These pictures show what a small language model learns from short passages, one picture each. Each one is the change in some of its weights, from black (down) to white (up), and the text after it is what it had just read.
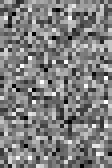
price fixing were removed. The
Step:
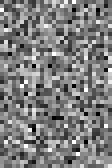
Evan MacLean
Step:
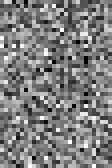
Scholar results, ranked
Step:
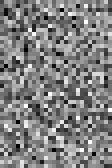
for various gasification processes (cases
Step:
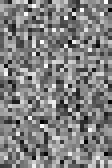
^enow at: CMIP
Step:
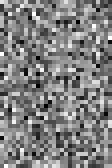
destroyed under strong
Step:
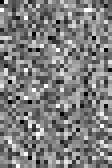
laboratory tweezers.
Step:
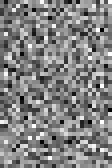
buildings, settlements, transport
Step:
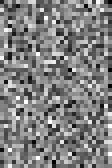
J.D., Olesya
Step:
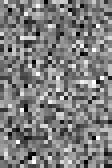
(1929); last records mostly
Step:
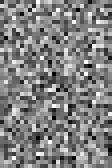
for recrudescence by monitoring
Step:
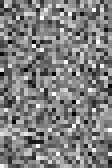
on the stage”. The author mentioned
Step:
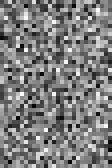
the family. On the eve
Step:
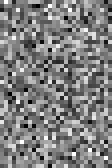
this stage, personal experiences become
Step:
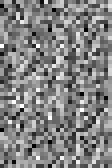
of a blockchain is to
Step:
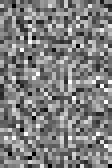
provide evidence that a specific health dataset
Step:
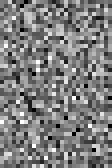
surgery and the identity of patients.
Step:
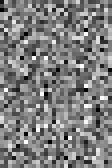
get the kids excited will
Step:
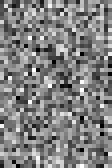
is hoped that the
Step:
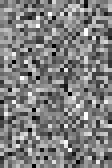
nematic ordering.
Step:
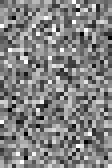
configurations are designed including AOR
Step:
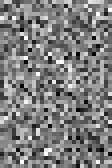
partners showed that for males,
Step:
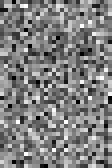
were between the age group of
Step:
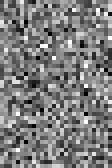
va jarrohlik
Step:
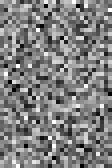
neighborhood definitions are explained as
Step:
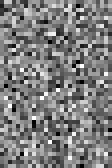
exchanger is capable to
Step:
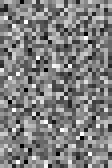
productivity due to the semantic and
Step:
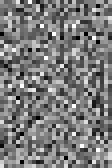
bits. Referring to
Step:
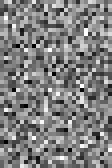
economic implications of adopting circular
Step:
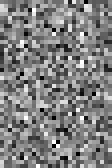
as *Lactobacillus
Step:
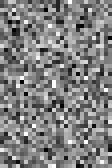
section there is an Other Data
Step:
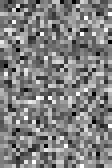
trainees are held accountable
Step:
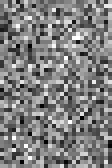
ostensibly uses this
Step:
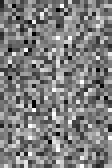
develop; it is the school community
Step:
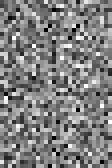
mapped at the foot of
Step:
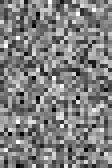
remaining in the gas, bringing
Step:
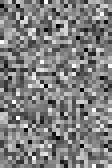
of CO₂ emissions from real data
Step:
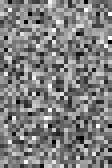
conclusions are listed as follows:
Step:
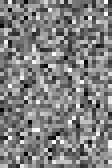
Stjernborg and
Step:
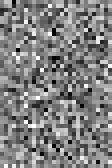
such as cardiovascular
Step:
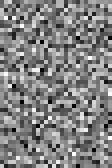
turbines considered in this research are
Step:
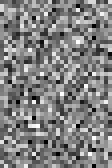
edited the manuscript. Both
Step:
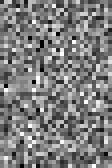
P2P lending companies is
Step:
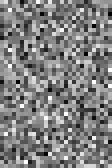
not up to the mark, they
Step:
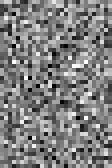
nature of oat-based
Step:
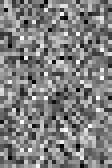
quite a few hours of our time
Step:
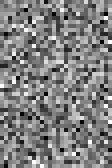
sample size at both locations. 400
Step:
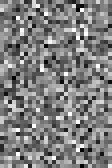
less than 90 mmHg on
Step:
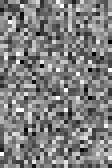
not significantly differentiate the participants
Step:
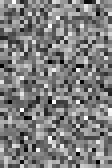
too many innovation efforts to improve
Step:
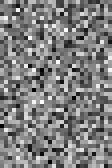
OTP authentication technology is interesting
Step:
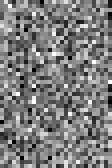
Wageningen Environmental Research
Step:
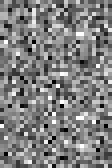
*Similarly, the
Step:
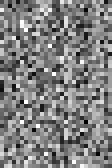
have wider bandwidth of control
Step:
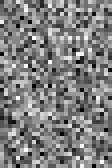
are oxidative reactions, such
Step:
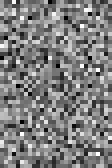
ways we rarely notice.
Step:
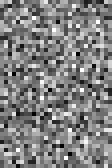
public sector hospitals and
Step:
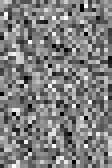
Department of Commercial Law,
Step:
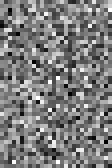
Teamwork practices enable members of
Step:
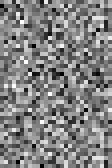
of dislocation segments and
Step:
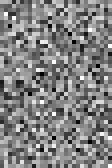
km far from the monitoring site.
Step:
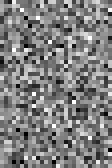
to see”) when interpreting
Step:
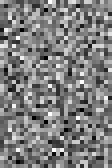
fermentation is challenging task for process
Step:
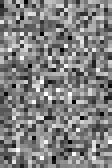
in gaining more attraction to
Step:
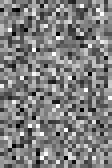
Kbps. Data transmission on
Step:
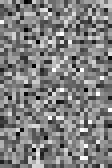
and populations in response to future change
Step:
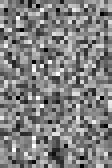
root. The crown is covered
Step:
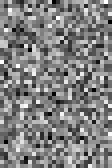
Table 1: Distribution of
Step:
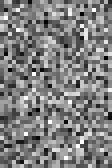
sulfur”. The reasoning for
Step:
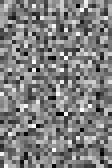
be helpful. Because the
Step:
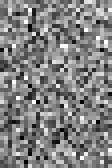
quality of used *tools &
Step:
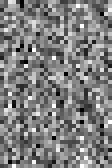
which was installed at the
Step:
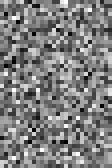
joint and the three comb stack
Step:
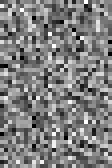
pathogens, as well as
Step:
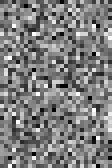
Marxism (espe-
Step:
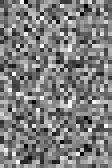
on IETF standardized
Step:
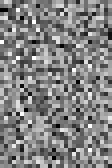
their perception of the technology's
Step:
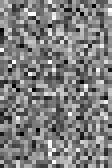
are only for capital works. The
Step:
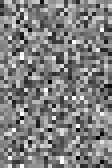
that resulted from different cases between
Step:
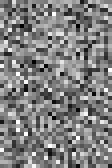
courses, such as its ability to
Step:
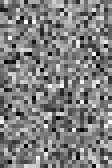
the terms contained in SL
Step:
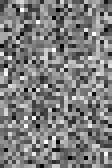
sector income, agriculture has emerged as
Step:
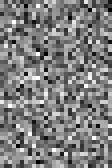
medicine. Approximately 150
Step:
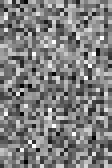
cases resulted in death (n =
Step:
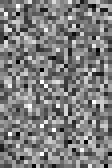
agency interaction, and an understanding
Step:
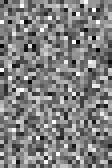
- The model of the relationship established
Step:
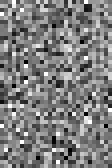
flexural strength as well as the
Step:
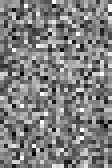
compact is most promising technique towards
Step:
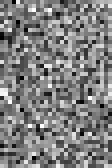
a rapid increase in COVID-19
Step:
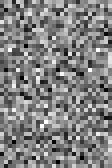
for quality education in the University of
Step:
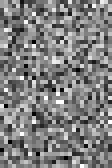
Finally, it calculates optimal results
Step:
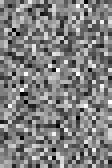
The figure from the quantitative analysis of
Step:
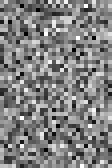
from the past cosmic-ray
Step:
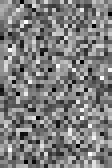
not communicate with a shark
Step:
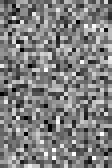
shortness of breath
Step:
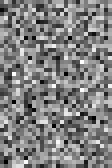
builds, strengthens and
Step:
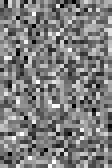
Aberystwyth dataset shows
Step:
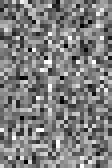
this procedure can be applied to the
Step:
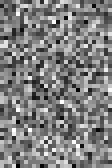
valuable information on their population dynamics.
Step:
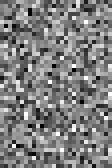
phase in May - June. The
